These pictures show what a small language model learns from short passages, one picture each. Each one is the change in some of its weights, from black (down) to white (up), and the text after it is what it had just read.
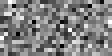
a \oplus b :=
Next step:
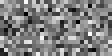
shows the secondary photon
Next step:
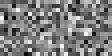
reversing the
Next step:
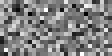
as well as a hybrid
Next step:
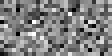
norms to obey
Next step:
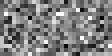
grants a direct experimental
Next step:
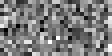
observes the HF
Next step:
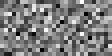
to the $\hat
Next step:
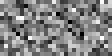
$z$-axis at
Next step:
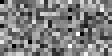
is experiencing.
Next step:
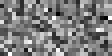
frequent along the
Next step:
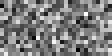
to hydrolyse the
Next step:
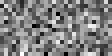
much further than implied
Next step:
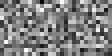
of the perturbation approach
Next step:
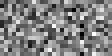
the data age-wise
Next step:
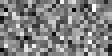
minimum set of glue
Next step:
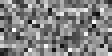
matrix or Green function
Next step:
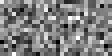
cannot be closed.
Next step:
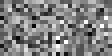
funding models,
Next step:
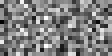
when he failed
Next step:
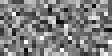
device for the power factor
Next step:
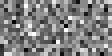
Altogether, for
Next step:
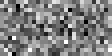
indicates that there is a
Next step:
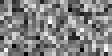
and that the asymptotic separation
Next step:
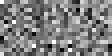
exactly for hierarchical
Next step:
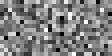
dealing with interfaces
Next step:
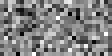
tragic working conditions
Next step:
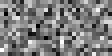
upon the submanifold on
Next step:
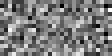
the patient's body and
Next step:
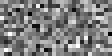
of court. In
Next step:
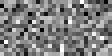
to design new interactive
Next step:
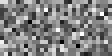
corresponding to an areal
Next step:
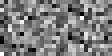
and these latter are formed
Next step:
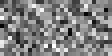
into the wormhole
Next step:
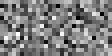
Tuc initially reported
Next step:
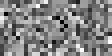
Theory Exp.,
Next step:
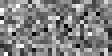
\nu$. It turns
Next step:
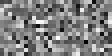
strictly positive lower bound
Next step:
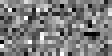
is in particular the case
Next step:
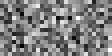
assumption, a natural way
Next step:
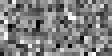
prices: A
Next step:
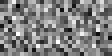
with a midterm decision
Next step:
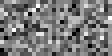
because draw.io representations
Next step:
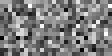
have homology in degree
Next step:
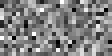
of the different regularization
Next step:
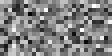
as follows: \[
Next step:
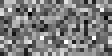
(implicitly the
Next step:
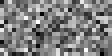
for which tax rates are
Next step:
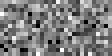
throughout. The terms
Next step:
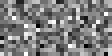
this pointwise estimate,
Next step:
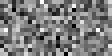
\] and the unit in
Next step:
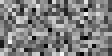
inclination angle is
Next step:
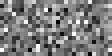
enhanced control over their
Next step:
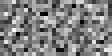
two to three in a
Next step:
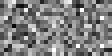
a partial answer to this
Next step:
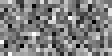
When run, this program
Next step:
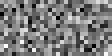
The main task is to
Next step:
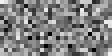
expectation of the inverse
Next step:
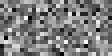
is the most important
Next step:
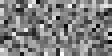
substrings. We
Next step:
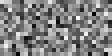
interested in whether the combination
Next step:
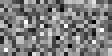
Design: The study
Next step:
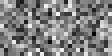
symmetric homogeneous polynomials of degree
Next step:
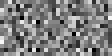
800. Results from
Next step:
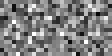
$L$ and
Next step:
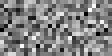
it should. The matter
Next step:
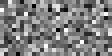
system [16,
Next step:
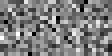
clearly defined KAP
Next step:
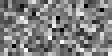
its children forms an exponential
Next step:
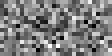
at least one form of
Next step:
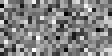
Thirdly, a
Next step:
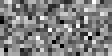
HIV infections
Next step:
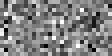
a speedy release
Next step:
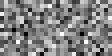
where $m$ is
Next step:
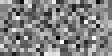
constructed a class of solutions
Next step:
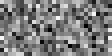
will really be difficult
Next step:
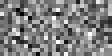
materials, a protection of
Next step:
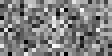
numerous directions, both
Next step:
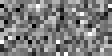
case, (i)
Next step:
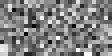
reading abilities,
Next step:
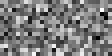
is finitely presented in the
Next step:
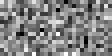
two character degrees. Then
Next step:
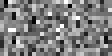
\caption{ The left
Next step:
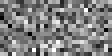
Study Program Computer
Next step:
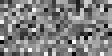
followed their first founding
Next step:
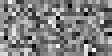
global existence result for small
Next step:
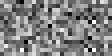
vegetables during
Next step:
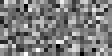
of Knowledge
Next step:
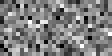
Lasso estimator
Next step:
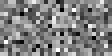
any substitution with a
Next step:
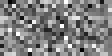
\nabla \bu )
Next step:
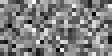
curve again at the inner
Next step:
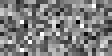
the classical Jacobi polynomials
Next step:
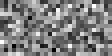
the system. The velocity
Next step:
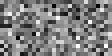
l \ne m}
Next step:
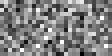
theory of sheaves
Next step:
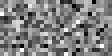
in its walk orbit.
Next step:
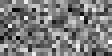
and are not represented in
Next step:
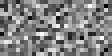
the Gaussian sequence model,
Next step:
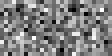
as there are numerous
